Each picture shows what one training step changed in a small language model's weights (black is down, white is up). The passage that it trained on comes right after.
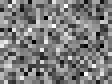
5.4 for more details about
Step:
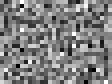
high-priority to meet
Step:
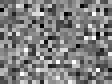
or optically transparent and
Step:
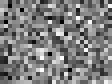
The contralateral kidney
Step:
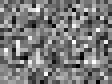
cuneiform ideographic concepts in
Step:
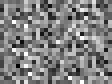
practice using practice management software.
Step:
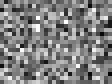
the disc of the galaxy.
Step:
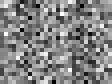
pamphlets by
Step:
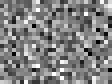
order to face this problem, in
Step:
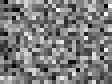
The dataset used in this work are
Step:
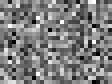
of the financial IS, we notice
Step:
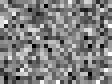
implementation of the Saber key
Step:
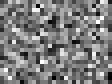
thick lines indicate massless propagators.}
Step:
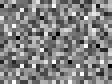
research also discovered that an action
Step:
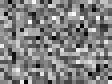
the null hypothesis, no more no
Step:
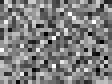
large turbulent structures.\\
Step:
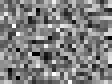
and also our main goal, is
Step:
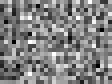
Quality Audit is
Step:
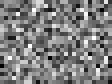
experiment can be conducted with negligible systematic
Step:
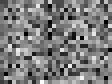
class level. The findings will be
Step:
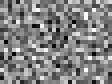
partial correlation analysis in order to single
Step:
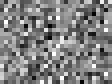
planets from noisy,
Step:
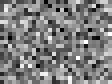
them. This is reflected in
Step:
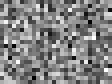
current, but especially future generations
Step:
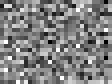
transferred to the ground state.
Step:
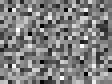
cluster linked to student confidence and
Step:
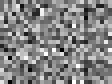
rep. National Renewable
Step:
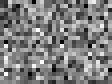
the resistance of some materials: The
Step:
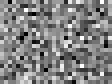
soothing qualities, making
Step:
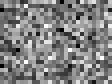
the test concept in JIS K
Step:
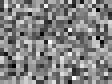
reaction path over cycling with
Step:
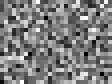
reformulation: each layer can
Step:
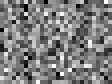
polarisation measured to date.
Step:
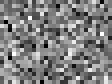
entities for the dissemination of market
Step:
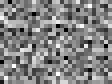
the other people, which means
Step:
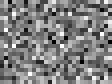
Electrolyte concentration at
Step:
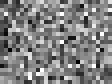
The next challenge is to explore the
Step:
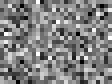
to store all the tests. The
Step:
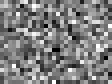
$L^3$ single site
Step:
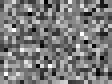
III 93 patients. All patients
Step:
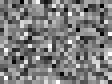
how fast the speaker
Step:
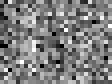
Aspects Local data ecosystem
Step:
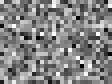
that also the correlations between the agents
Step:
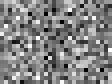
your facial plastic clinic
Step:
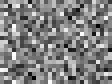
except for two that did not show
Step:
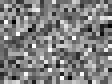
observation time to 20 ms, as
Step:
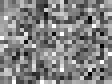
of intolerance is
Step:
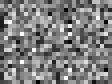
have the same logarithmic UV
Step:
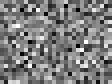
was deploying as industry / commercial
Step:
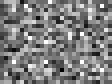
Adolescent Social Work Journal*,
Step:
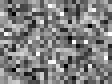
to vanish, in order to
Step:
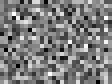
study what happens when we start
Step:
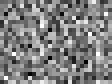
the width of the output signal is
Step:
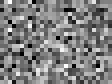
considered within the supergravity
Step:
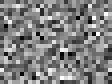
of relative entropy of two quantum states
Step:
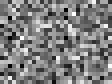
greatly vary with change in skin
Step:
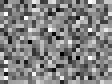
experience on the best way to
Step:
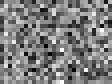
diameter.\\ $^b$\hi
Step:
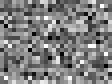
compatible property associated with the
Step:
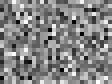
that there is no significant mean difference
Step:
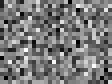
financial support under rural development objectives
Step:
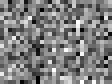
at public spaces with respect to the
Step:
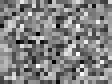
V_m and V_c
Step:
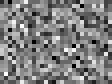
easy. PEOU_02
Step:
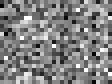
free theory} For our final example
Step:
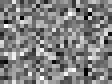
1) related to crystal planes
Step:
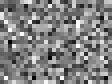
at the trivial and topological
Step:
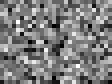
crystalline $c$ axis
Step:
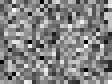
that major social academic networking sites
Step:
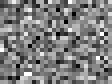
Population 2021). Others
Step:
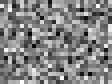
enters the magnetosphere
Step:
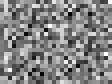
health, performance, and professional
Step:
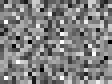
transmission signals the transition to the
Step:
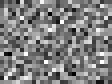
error bounds. The framework is
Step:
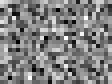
University of Abuja
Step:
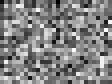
collective response element to plasma treatment.
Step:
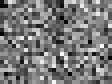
The work mainly investigates those domains
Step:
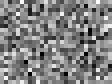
whose function is to select a
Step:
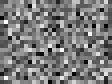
understand the density-density correlations of
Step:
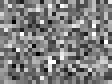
to technological advances, societal
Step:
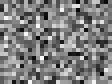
of total 40 patients they had 13
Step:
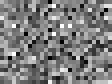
determined that there is a positive relationship
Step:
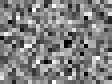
proper normalization. Suppose we are
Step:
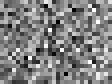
data for $J/\psi$
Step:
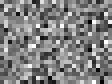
overlapping of nickel and
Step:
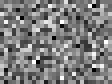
a parallel code for numerical simulation of
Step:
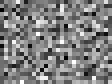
tell otherwise. This confusion
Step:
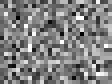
various galactic parameters evolve and
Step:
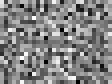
historic U.S.
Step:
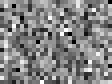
Larynx is then connected
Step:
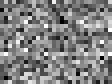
3. RTA related risk factors
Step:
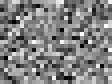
FTA for Safety Goal
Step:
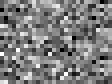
detailed role of CRs in
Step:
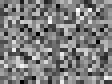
Death from solid cancer 0 11
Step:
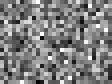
the Chern-Simons theory
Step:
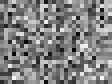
test day in BDSP
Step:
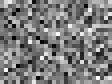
is a surgical procedure in
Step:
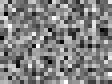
to students, researchers, or the
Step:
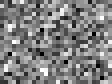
\quad \textbf{Total
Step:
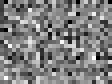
LEF contributed to the writing
